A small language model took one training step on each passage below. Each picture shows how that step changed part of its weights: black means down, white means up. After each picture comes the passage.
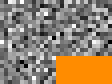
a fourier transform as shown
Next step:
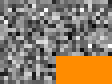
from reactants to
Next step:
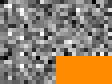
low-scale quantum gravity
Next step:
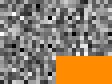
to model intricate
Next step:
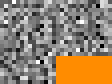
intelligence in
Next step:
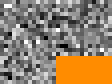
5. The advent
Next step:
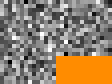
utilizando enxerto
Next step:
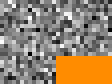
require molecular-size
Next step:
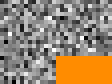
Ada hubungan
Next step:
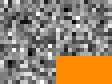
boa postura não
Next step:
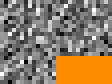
expectation of the correlator
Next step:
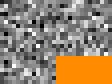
el ajuste de
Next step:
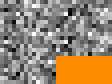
Phys. Rev. D
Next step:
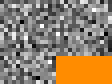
consciente do seu
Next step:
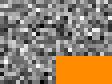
surface plot showing the
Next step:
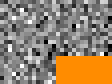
to surpass other
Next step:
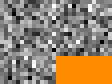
все, чем
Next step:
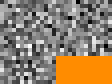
to deal with data
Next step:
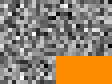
enhancements in the
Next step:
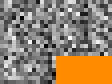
readily generated in
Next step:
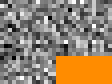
a single-null
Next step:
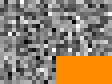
moda sanoatining
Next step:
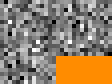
и детства в
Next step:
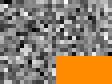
the Universe? will
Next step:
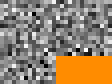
convergence in model training
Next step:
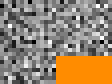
etolmas ekan.
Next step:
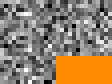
Bu çelişkili
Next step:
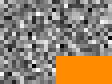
secure storage
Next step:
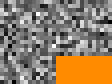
in such a way,
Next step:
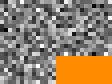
In this basis, the
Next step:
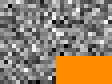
recent CMB observations of
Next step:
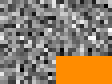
/ outcomes described are
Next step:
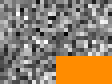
are statistical flukes
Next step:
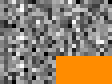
incremental set of each
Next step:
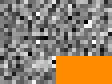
(теория на
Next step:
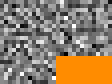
counting paths for
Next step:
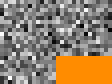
Ancient Tamil
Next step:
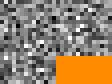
dà modo di
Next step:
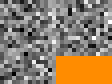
Secondly, there is
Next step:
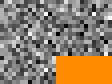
interface. We have
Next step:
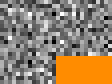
participant quotes,
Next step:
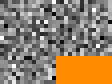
this reason, we
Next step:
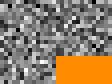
we can apply this
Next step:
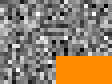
mean number of motional
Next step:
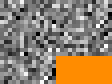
task, many standard
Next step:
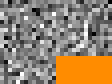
mercados para a
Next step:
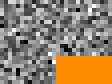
of the gauge group. In
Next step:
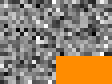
HCG has no
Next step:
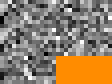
only consider those which give
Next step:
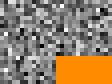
of the magnetic order parameter for
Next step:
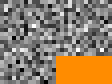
subtracted from each
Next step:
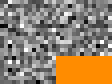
for the {\bf A}
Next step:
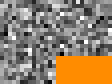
benchmark suites support
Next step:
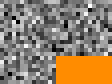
opera através
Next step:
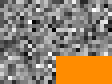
Grabner and
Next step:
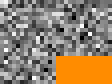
words, the number of
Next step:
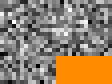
matching the three
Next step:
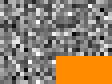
speed of light. For
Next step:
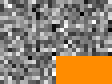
with FRBs.
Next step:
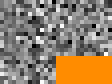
32 neurons is
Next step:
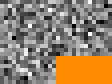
the mobilities were determined
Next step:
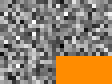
the prediction image.
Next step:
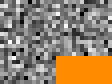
of 2HD states may
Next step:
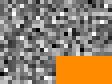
that he worked on the
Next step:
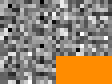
do COCOMO
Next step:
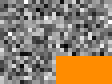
dalam lingkungan
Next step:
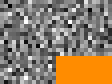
having momentum ${\bm
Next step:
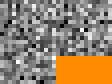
Церква в
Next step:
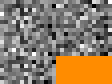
to show how to come
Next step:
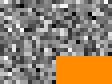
function returns an
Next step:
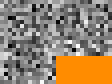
mera formalidade
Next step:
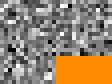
and observational data. }
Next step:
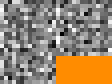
compensada por una
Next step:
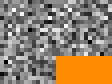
bu tadqiqot
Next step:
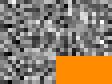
standard parton distribution functions,
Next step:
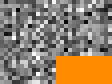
фоиз ечиб
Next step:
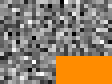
explicit form of the
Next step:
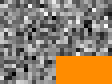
host galaxy have no
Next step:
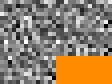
us to analyze the impact
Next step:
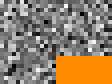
and %the correspondences of
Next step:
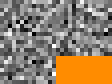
початкової та
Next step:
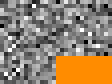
the mass fraction of the
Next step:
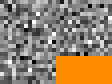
и напитков,
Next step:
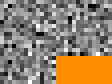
a dual conformal
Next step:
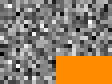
the density functional theory
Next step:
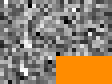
the potential pockets.
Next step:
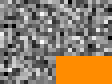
meson physics is a
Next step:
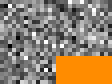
XX wieku
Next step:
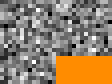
wavelength of the
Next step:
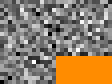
Employing the
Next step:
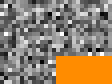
\bibinfo {author}
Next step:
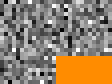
qizil rangda
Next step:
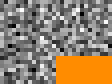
variance of the test
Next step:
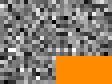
a single, radial component
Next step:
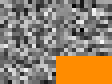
SLR could lead
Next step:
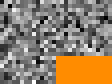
this article according to
